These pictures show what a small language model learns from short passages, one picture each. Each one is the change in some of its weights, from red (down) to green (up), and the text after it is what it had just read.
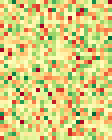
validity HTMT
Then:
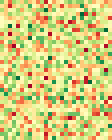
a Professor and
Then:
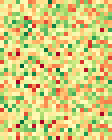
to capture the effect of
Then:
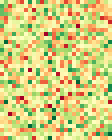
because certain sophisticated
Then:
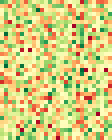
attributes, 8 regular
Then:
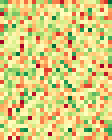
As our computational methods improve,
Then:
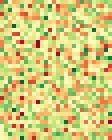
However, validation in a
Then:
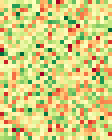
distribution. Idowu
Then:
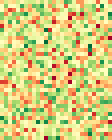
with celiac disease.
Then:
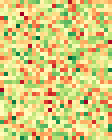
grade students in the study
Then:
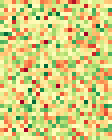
surface, no fiber
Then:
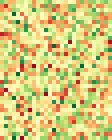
support. The steel support
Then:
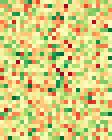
patients' health status and their
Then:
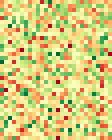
of the accuracy and precision
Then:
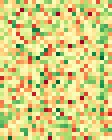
can be identified and three
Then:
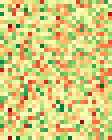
increased at an average rate of
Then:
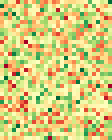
In order to manage the
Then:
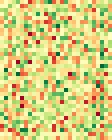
and agreement with study
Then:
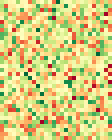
videotape samples recorded
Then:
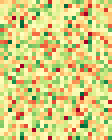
can be pledged in
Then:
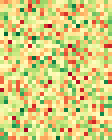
colour change in the media
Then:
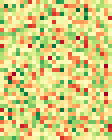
haptic feedback could
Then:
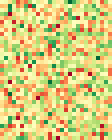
with these three aspects when considering
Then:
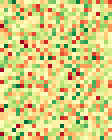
DT/AI content
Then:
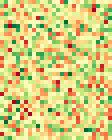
strategy and selection criteria After
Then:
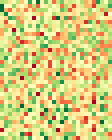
treated, but the
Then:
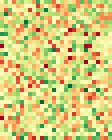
shown in Figure 3.
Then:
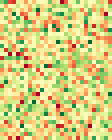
future, we will continue
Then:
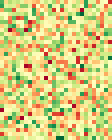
it deserves and play
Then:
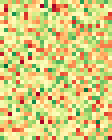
Work, Education and
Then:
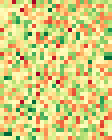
system, containing a
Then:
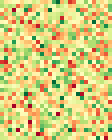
findings. Keywords:
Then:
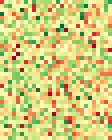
acetylation and
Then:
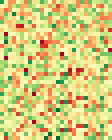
recommendation that the
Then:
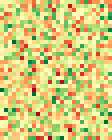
education and life choices of
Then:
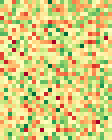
expected to exhibit high level
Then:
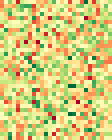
Table 1. Types
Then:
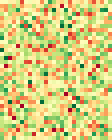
Survey Gaging Station
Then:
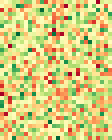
the calling party
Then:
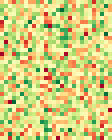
and backward between the past
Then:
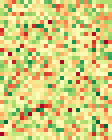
by using stationary and
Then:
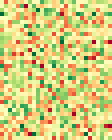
of Durvalumab
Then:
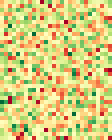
approval of the evaluators
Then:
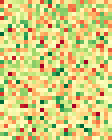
of wind speed behaviour over
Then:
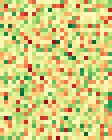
bubbles when they
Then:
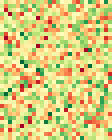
considering all traps and
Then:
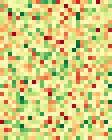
has been extensively used
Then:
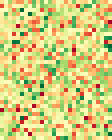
with pillars spaced
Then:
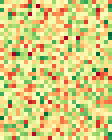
Carer Payment
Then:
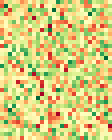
of the *Livre
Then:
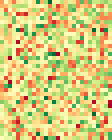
tested for reliability.
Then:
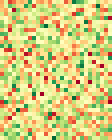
a broader audience to
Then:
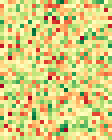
been keen not only on
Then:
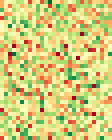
of WTP on All
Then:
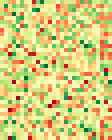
compression test are shown in
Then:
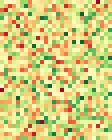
suggestions and ideas from
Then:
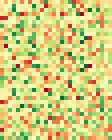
reinterpretation of other
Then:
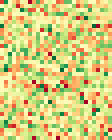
of linear and nonlinear
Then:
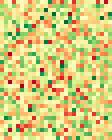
at 65% field capacity
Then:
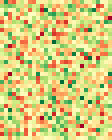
etc.) - Items where
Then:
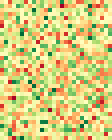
If your efforts at
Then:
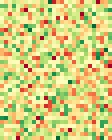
and verbatim
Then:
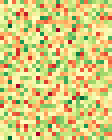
conditions. 1. Introduction
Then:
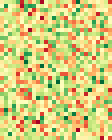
and PYA, for
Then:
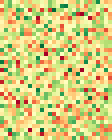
Small farms 25
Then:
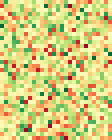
the use of SCMs
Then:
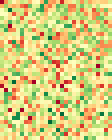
literary text is often seen
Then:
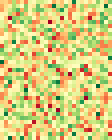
explaining results to users or
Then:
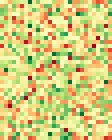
mean squared error is
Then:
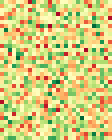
for another hour when a
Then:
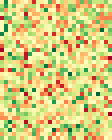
Figure 6), we have
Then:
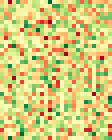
on the critical analysis of
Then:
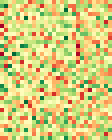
AgroStat Conference
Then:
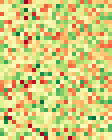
number of branches per
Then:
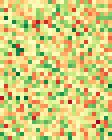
in order to foster
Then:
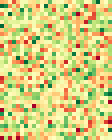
reason for the distilled
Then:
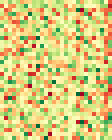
\text{ Hence
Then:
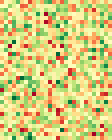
and theory of culture, the
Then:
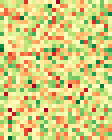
two hidden layers
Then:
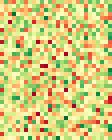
context, the development of visual
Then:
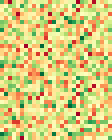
MODELLING OF
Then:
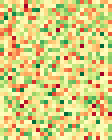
priorities marriage over
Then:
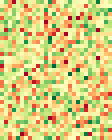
a means to carry out
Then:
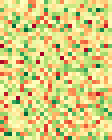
is not a sufficient factor
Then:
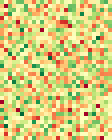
Test of Change
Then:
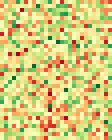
can find the tools that fit
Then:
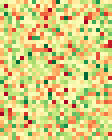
development, pointing out that
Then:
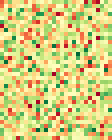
this route proves better
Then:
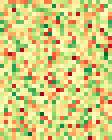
the binder except
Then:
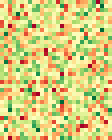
more resistant to
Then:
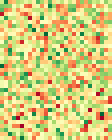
Social activity of an individual in
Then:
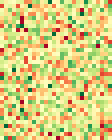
applying desme with
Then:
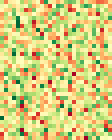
was suitable or compare it
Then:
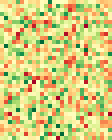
to become clumsy in
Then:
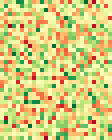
The Racah parameter
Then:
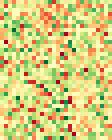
that adapting to the environment
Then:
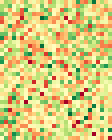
M₃ media produced greater
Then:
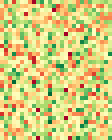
model is expressed like
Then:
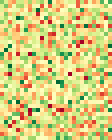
expression and create a function
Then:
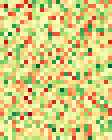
convincing and
